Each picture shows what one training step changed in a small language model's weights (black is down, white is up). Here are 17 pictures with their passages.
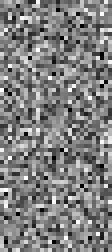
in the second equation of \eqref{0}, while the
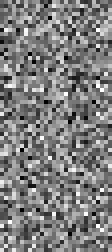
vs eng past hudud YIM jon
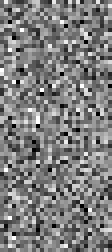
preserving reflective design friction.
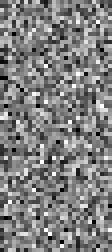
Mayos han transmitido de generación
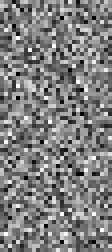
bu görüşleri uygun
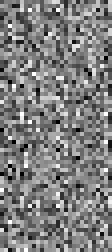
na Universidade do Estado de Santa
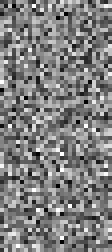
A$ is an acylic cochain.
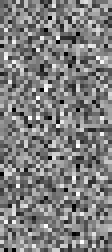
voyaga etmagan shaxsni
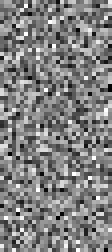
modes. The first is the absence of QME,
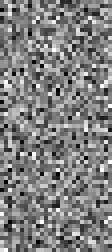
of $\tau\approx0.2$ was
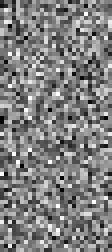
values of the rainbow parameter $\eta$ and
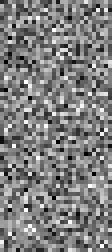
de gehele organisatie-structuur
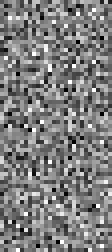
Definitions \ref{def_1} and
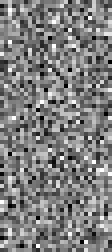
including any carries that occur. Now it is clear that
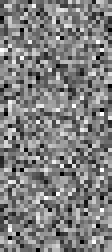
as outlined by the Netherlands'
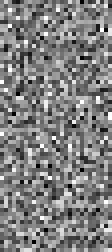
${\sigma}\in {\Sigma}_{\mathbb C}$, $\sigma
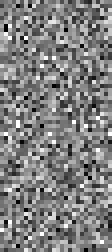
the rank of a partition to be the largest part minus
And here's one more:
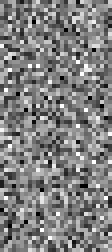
com Área de Concentração em
